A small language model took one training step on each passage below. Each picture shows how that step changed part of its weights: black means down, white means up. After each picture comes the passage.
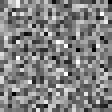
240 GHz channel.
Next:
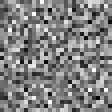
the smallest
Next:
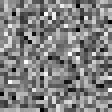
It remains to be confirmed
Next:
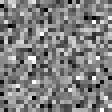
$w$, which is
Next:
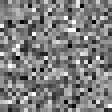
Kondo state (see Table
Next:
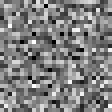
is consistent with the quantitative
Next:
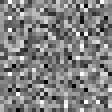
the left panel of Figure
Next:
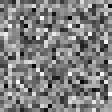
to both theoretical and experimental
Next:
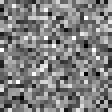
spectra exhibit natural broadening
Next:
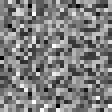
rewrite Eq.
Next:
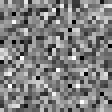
the methods presented in this
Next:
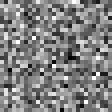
been detected any evidence for
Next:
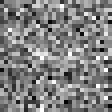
We show that such a
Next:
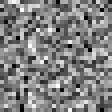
AMD Ryzen
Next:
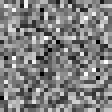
in the dynamics: it
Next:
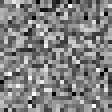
$\Delta k$ is
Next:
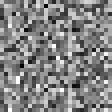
is evident in the
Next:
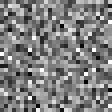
macroscopic states corresponding to a
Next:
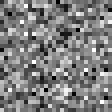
theory. Several
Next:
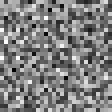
a finite temperature situation.
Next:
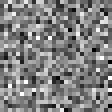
equivalent to one derived by
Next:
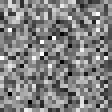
increases the impact parameter.
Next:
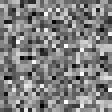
One way to make the
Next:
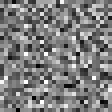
more generic types of
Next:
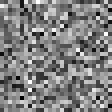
to accurately understand the basic
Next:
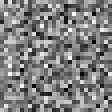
the individual layers, we
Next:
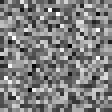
infected nodes and their
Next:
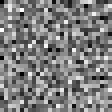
in this paper we will
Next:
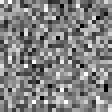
in the quantum critical regime
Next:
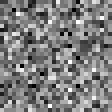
for Education and
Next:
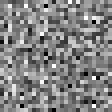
$ is the mean displacement
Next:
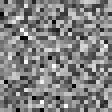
on the distributions of the
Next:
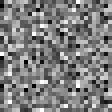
functions are constructed using the
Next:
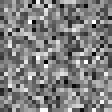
zone is performed using
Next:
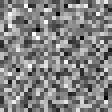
with vibration isolation.}
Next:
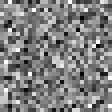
the maximum ignorance
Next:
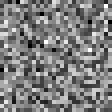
solutions to examination
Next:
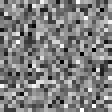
for such a coupling.
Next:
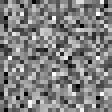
transfer energy between two low
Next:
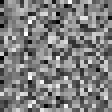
over the wide field can
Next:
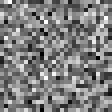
approximations. The function
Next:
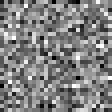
occur and it is worth
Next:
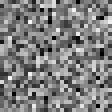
of PDEs.
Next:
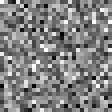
density are shown. The
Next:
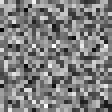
from each component should be
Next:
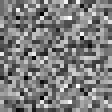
Radial distribution of
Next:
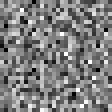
reveals a flat CSM
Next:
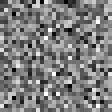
The experimenter's
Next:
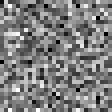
we can reassign label
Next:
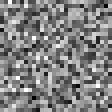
the achievable clock
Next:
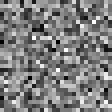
with additional complications:
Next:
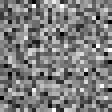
mechanisms leading to such logarithmic
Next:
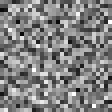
derivative with respect to the
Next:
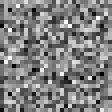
the 3rd
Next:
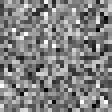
independent. Therefore the structure
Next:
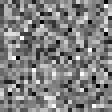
we interpolate the above
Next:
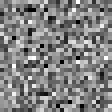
AO systems at the
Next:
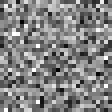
show that doped
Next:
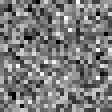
{Fidelity of mixed
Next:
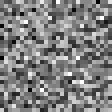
LSDVis may
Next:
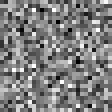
integrate all photons within
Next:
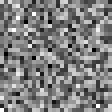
complex using the LDA
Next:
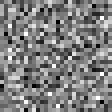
the R-parity
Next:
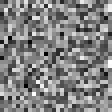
experiments a sharp boundary is
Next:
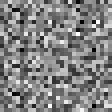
outbursting for
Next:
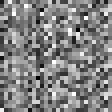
waves set before the
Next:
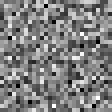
is the diagonal covariance
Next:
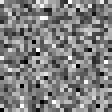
of gaugino
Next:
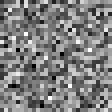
and uniformly resampling
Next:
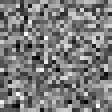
in social relations surrounding
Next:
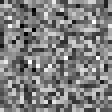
were primarily intended to
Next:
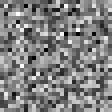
AM). Many
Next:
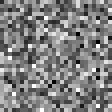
of the total lattice into
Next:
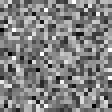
hypergeometric function determined
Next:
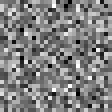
ab, ac, and
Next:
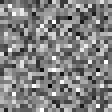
of the acoustic phonons
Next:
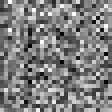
best find the relation among
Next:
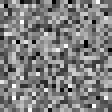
symmetry breaking Weyl semimetal
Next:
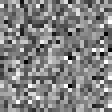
randomly mutated at
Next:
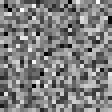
The abelian Higgs
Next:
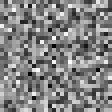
rate, the frequency and
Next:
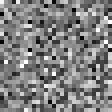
method. One interesting example
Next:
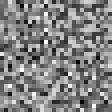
state corresponds to the empty
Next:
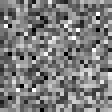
stimulating discussions on
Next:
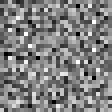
positive charge on the
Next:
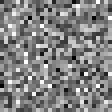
direction the link flows is
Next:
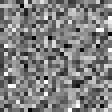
be led to examine
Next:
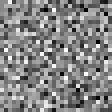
the column density and the
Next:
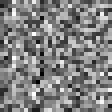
representations by comparing the dynamics
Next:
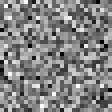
presented results for the
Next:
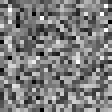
quantities of interest.}
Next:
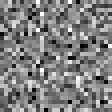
the National Natural
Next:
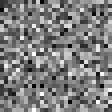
for Theoretical Astrophysics
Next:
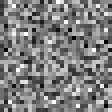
$-\beta$. This behaviour
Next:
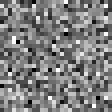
fermion condensation, driven
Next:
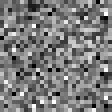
semiclassical quantization} We
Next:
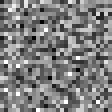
and retain only models where
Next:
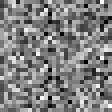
subject arises here: to
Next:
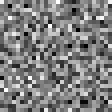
collected with the D0
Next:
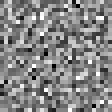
$q$ was selected
